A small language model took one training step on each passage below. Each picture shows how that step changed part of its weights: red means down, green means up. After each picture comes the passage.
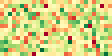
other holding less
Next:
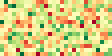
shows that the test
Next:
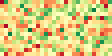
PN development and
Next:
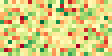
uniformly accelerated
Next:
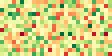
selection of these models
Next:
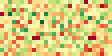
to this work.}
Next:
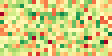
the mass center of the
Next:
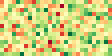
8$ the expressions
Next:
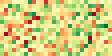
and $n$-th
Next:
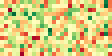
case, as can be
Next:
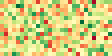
a constant. A
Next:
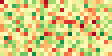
find that dynamics of
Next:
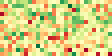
the slow decrease of
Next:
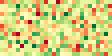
is exponentially
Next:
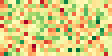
see from the DOS
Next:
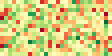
sections, we compute the
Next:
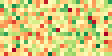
{\bf Structures
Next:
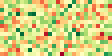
reproduce the first
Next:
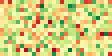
As it can be seen
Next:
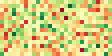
obtained if all checks
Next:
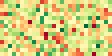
with the gradient
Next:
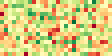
the need for efficient
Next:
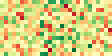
The bright spots
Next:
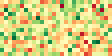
relationship between the spin chain
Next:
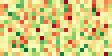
in a FRW
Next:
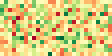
to speak,
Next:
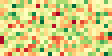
of the model:
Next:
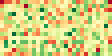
spectrum of the star,
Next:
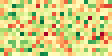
of our initial state
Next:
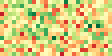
the heating rate and
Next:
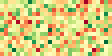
\le i \le
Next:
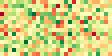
the interference contribution of
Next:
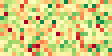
J. Phys.
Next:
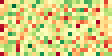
0 subscript denotes
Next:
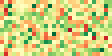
respectively. Therefore, the
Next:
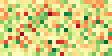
into the mechanically
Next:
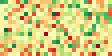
the light curve depths
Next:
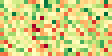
\ ratios derived
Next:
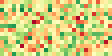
polynomial-time approximation
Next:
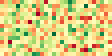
is the ``wind
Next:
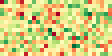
the use of balls
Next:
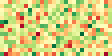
& False
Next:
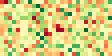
parton energy loss relative
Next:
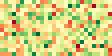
on the integral of an
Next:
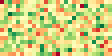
influence of the dust
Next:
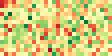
same note, P23
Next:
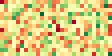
should be studied, but
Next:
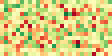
lightweight validation
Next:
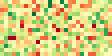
as being prominent
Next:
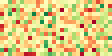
to show that for all
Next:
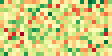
\midrule Vector
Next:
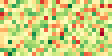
these expressions reduce
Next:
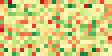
fitting gives a result similar
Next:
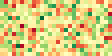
for the deeper
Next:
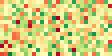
may observe an essential
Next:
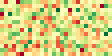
theory and renormalise
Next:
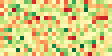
and relativistic
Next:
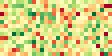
the strategy of including
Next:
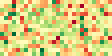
difference of the site
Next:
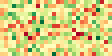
of observations is presented in
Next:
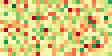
{\it system of first
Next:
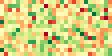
indicate the chiral
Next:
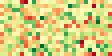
of color.
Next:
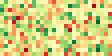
of speakers.
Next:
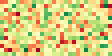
can then be shown that
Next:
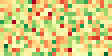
quantum mechanical particle,
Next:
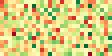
Department, University of
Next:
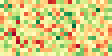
binned estimates
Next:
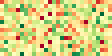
with topographical
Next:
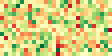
exclusions implied by
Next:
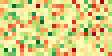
of Eqs.
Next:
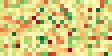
in resonance, systems that
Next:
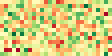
in each region,
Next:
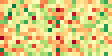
reduced by increasing either the
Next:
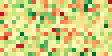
the GUE,
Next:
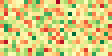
has a topology with
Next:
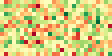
from the extremal
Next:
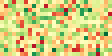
shown explicitly in
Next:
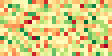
and right chiral
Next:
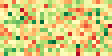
times more magnetic field as
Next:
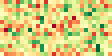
widths of relevant
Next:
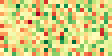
is replaced by
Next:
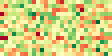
the charge of the field
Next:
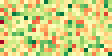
the trends seen
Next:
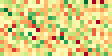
platform, against
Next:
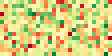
the dual symmetry, which
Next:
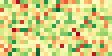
Generator &
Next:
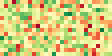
fluxes larger than 4
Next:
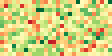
characteristic structure and a well
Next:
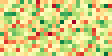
regardless of whether
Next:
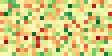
of the rise depends
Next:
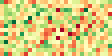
IoT stand
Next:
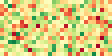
constituent the
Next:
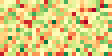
processes are essential to
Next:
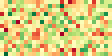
to overcome
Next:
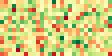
related to fermion number
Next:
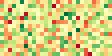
time step sizes,
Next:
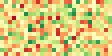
finantial support and
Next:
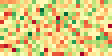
guesses for the
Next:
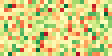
which we review below.
